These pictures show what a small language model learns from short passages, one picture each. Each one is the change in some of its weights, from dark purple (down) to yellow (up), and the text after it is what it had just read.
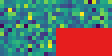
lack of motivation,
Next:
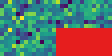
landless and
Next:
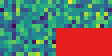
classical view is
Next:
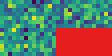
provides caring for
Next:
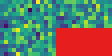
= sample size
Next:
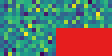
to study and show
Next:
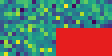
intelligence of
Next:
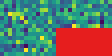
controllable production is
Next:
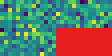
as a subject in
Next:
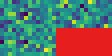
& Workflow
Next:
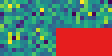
containing 4;
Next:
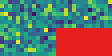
oil (1
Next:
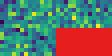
effects of CM
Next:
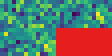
at diagnosis and showed
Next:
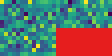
How companies
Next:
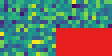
through effective development of
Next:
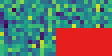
28 million,
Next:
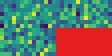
of Russian
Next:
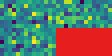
crucial for planning strategies
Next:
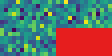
data flows between
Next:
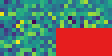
polynomial complexity of
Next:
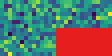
which may explain
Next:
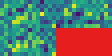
initiation and
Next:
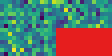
N Level
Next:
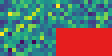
result, those who
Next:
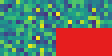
the case of
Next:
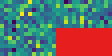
Weft ends
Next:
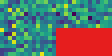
East European
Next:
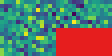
the beginning
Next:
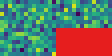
in Oyo
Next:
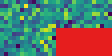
supposition is
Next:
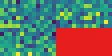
used for music
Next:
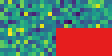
Using these
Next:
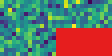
20 open reading
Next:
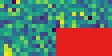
national security.
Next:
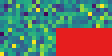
to information via the
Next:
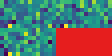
This study revealed that
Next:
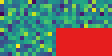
to raising the
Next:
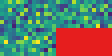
the transmitted
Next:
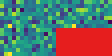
context. A high
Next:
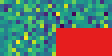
the liquid
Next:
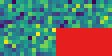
Students from urban
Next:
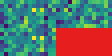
protocols were developed
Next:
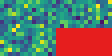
commonly observed in
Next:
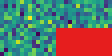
of raster
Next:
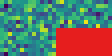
that the extract
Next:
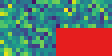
specificity. The
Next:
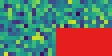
which in turn
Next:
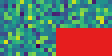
of fruits
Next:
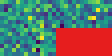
the most recent cases
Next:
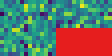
report them in
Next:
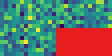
of an extract
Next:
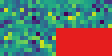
& Consumer
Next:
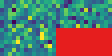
still dominate
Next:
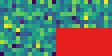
level of development.
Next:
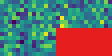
Figure 4. The
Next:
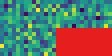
took responsibility for
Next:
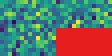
performed can be done
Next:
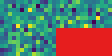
FEA model
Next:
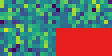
being proportional to
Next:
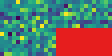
you allow your students
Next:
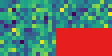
shown in Fig.
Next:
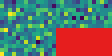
characterize the
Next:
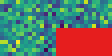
the copper
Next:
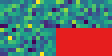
Lin et
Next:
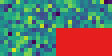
the site-2
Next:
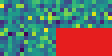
technology, including
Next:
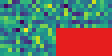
but also to the
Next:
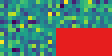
basis, then that
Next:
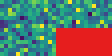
water absorption can
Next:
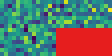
training, to which
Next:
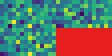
Pre-test National
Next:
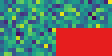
did not face
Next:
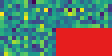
components. Gross
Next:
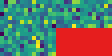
prevalence rate
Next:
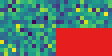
higher success ratio in
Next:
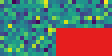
If not,
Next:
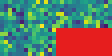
while the applied
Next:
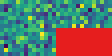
the most common
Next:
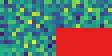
were dipped
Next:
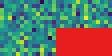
of the wet
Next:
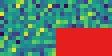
and damped
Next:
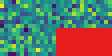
practice being positive in
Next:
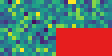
² MSE
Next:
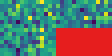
other times,
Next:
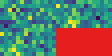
17 August
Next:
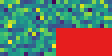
: Pract.
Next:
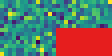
facilitates the
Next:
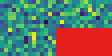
not normalized to
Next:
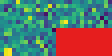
the targets.
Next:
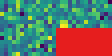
in recent years.
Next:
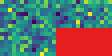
The Government
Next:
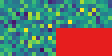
Figure 6:
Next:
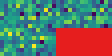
and 3, our
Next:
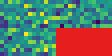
: SEX :
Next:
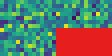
process and the challenges
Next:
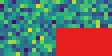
the influencing factors
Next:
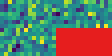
by strengthening
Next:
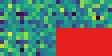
America during
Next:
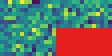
causing several
